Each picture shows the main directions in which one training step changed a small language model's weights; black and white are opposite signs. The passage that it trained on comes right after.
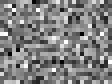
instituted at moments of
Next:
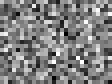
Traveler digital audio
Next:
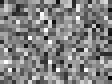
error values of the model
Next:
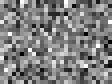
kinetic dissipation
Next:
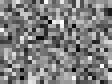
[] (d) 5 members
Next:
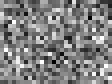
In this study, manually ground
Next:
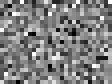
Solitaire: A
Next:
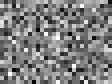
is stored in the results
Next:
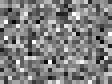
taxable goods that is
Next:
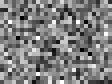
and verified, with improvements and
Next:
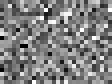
fashion. As a result,
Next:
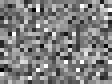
heat exchanger is
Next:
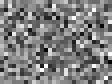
both linear and dependent types
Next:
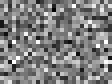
which include the development of infrastructure
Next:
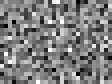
test is performed to determine
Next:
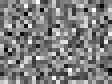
existing medical health record data
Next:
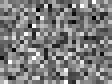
are (as of March
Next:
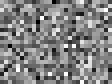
Skateboard platform
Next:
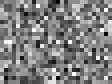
stimulate the production of
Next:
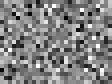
a synopsis of the
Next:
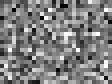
no conflict of interests in
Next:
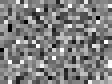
two cases suggest that learning to
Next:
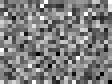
the growing needs in a developing
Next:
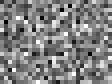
while ensuring that the benefits
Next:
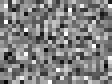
2009). Knowledge of the
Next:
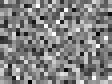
and renaming host
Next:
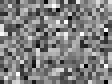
a proforma which was
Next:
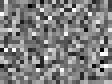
and Malik AM.
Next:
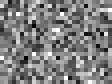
mind. Figure shows the one
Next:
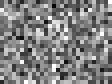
other derived parameters, including
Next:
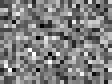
After class, the learning process
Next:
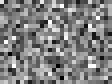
under public-private
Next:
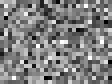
source at (u_0,
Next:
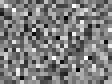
Danish farming
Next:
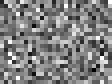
analysis of current adaption requirements
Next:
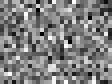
In our study, the efficacy
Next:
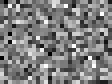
The rare earth is
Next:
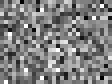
will be used to collect data
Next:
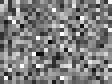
CVA patients, that may result
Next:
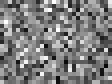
covariant components of the
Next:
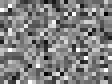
a dietetic review 1
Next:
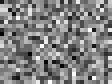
a real scenario with
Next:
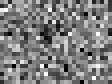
its characteristics, SVOM
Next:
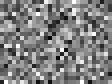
though the number of women
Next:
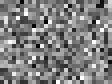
satisfy the principle of
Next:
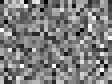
system. Figure 3 presents the system
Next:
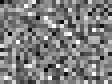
Practice in Physics
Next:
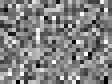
heavy tail: we must
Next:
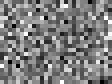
no correlation was found between the type
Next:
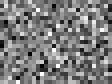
Together, these
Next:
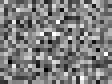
and the first draft of the
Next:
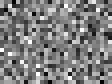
infrastructure. Using
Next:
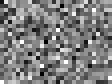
on seven banks
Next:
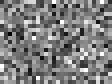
nursery seeding
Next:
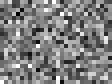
a global issue in
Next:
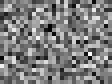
be directly calculated.
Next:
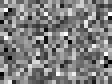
by the appropriate relations
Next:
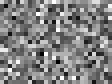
follow the same need-based policy for
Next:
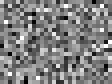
series of training videos to
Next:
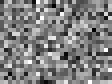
prevention and treatment.
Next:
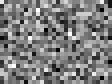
or undertaking hazardous
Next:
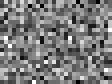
and effectiveness of
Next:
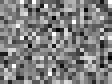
Advanced Learner's
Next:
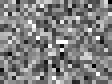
Z_1) and the other
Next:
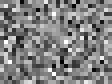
certain hydroxylation
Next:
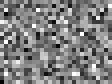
of herbicides. The
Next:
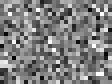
of the dikes in the
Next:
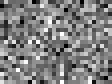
the essay and as a
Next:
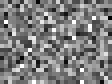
shown. The linearity data and
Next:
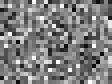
this integrated DOHCS
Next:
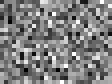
are provincially mandated to
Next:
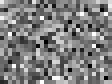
provide insight from their experience of many
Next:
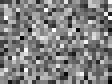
child mortality, global
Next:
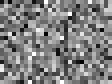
approximation theorems for
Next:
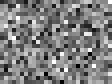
Online: 31st
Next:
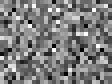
acute toxicity studies,
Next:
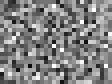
feldspars, and
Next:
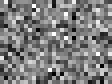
T₃ and 2µg
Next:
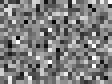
characteristic of civilizational
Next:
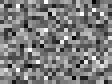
and destinations, plus
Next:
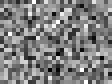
associated with replacing
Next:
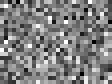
to the L_0 norm for
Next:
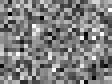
conducted following established protocols
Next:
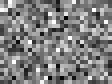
poetic genre –
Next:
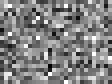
the above support vector regression models
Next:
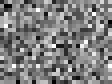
the kit are rice,
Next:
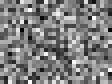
selection of active slip
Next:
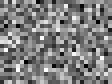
and Mathematics)
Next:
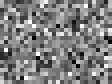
and downward
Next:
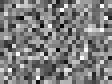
report further stated that in
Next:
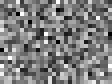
facilitate this process, for example
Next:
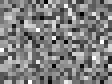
related to any neurological
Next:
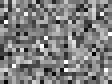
and diffusion). On
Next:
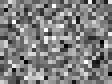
Similarly, a positive
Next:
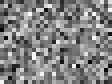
the level n-3 are
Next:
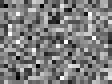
noise shaping and
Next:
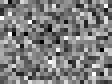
endemism. Population
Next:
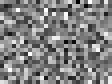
we see a need to further
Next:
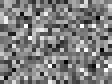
are now inclusive schools
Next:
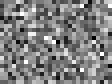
- Polterman,
